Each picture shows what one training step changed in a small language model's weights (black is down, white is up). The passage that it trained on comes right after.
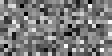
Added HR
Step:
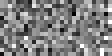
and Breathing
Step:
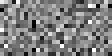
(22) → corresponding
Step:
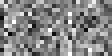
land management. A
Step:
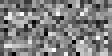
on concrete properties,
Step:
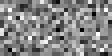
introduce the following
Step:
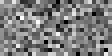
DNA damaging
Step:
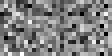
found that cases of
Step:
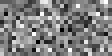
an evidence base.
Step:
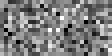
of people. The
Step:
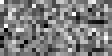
techniques are often applied at
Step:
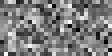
importance of tourism
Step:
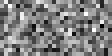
involving reduction in
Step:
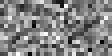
increase the cognitive
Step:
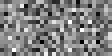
directly use of neural
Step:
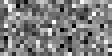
aim of the study.
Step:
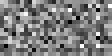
is represented by a
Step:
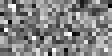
diverse implications of
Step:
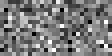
of the study:** This
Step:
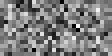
and companies from five European
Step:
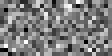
intimately related to
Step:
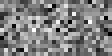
dacha category
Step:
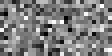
carried out in determining
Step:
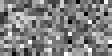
supports to the
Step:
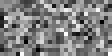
pain from emergency
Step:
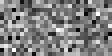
Canada and the
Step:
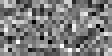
guests, who
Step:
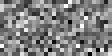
the earthquake
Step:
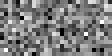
- Similarly,
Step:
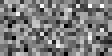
by i2CAT
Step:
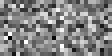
between partner companies is
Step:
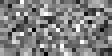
it is closely located
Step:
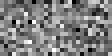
21 orders and
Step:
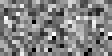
second is not correct because
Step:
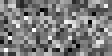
hosted by
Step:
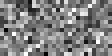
and the total storage costs
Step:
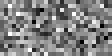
, Rekh
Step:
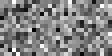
Information Technology
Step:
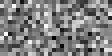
the study eligibility
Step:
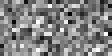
A single shaft
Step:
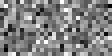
= fraction of drug
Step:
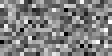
conditions perception.
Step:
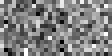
Small holder
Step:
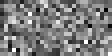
diagnosis; information;
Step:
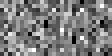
heating promotes
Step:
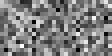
fill direction at surface
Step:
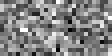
the proportion of
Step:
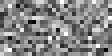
workplace until
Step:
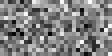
there was a need to
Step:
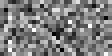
of interrogative
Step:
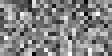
and water. A
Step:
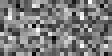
for obtaining and
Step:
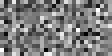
Surgical Intervention
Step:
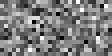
higher in upper
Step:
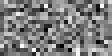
who wanted to
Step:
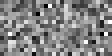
visual arts performance during
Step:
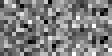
alter their behaviours
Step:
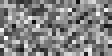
so it increases the
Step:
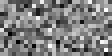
domains. The paper
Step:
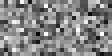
sodium carbonate
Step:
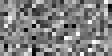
sources (Fig.
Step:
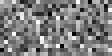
Dressed in
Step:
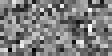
Inclusion and
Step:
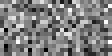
be calculated using the relation
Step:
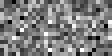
imaging modalities
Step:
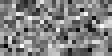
more complex approaches towards the
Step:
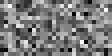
extent, and many
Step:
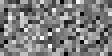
of Computer
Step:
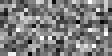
conclusion, the
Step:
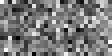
The reason for the high
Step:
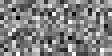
Culture Research Institute
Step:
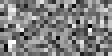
easy understanding and improve
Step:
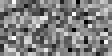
Amongst them are
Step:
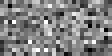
plies on defective
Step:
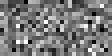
87). This they
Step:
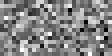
this systematic review,
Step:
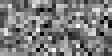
y-axis for
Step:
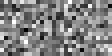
Transfer Units
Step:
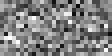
a number of factors affect
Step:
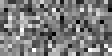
of drugs using the
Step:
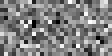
subspecies level.
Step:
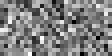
in a RAN cell
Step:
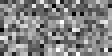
particles). Results
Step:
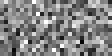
the onshore
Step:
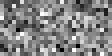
unlikely to
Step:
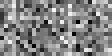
status significantly improved and
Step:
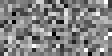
local optima. Figure
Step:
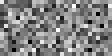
data rate of the
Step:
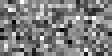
day as the night
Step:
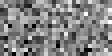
under what conditions workers
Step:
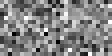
personnel administration
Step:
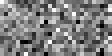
series of three cases presented
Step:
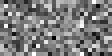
0.6 degree
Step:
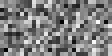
» pour
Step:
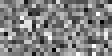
Σ . C is
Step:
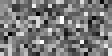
Tool. The
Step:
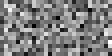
and Cultural Rights
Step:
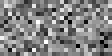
Evaluation -
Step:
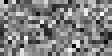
1. Distribution
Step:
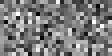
cryptographic algorithm
